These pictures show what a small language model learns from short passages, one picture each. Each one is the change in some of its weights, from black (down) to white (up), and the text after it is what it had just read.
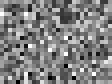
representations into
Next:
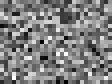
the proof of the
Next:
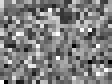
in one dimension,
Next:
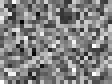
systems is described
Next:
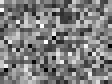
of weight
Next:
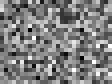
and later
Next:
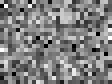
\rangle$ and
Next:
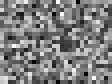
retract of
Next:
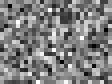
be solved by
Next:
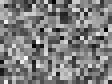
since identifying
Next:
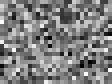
graph is the set
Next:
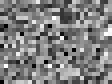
units, and
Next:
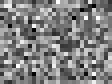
monomials is
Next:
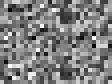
focus on
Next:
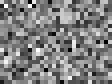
\mathcal G =
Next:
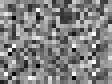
representation theory}
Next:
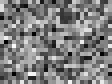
and we say
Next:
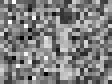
measure on $\hat
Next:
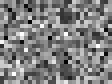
at least
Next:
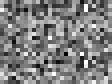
is often used
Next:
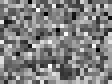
in actual
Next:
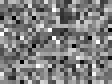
+ \frac
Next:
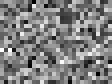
not topologically
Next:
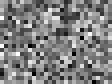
allowed to
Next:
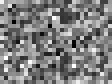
author is
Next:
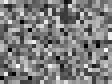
time except
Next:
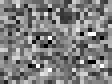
< b$ and
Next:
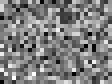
and the following
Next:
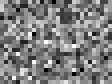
and hence form a
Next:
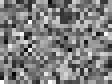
that for all
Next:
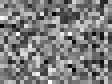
this study.
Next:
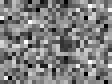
said to be
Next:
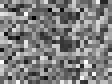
can define a class
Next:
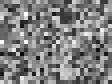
study the
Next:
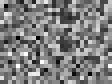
from Fully
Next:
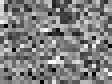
by the fact that
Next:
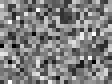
rank function.
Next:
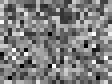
surface $S$
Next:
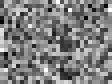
by an arc
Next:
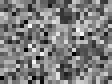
an odd
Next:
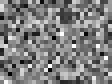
and $\left(
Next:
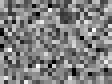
A simple example of
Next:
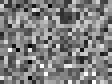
We will show in
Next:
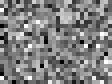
$$\epsilon :
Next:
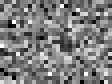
find the a
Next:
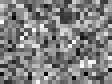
graphs (or
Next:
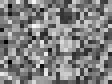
J: H
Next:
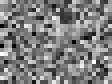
all function from
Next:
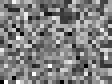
short, can
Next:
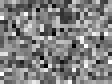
also ensures
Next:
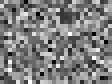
That is to
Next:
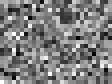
yield the
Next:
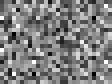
jump function
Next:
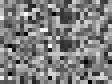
fact follows the same
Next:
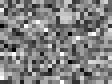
$B$ the
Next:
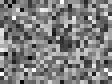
by a union
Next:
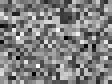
the definitions
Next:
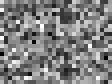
of $F$
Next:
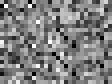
\hline &
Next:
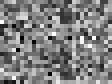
moreover the
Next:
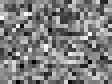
consider that the data
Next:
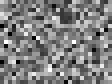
all extensions
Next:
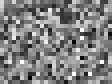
in which a
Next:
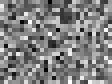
such a way that
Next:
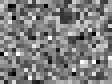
function, such that
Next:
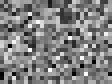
automorphism called
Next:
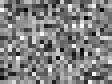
is multiplication by
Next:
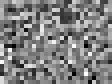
reduced component
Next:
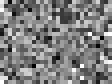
with biological
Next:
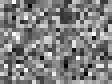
positivity are
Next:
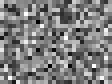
observed in
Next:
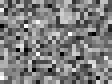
$C$ of
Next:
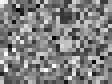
on $\mathbb
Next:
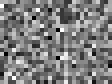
edges, but
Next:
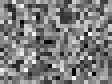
system will be
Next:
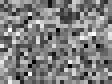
a polynomial with
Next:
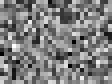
that with probability
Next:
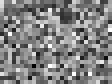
in the single
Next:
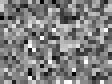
and prove that there
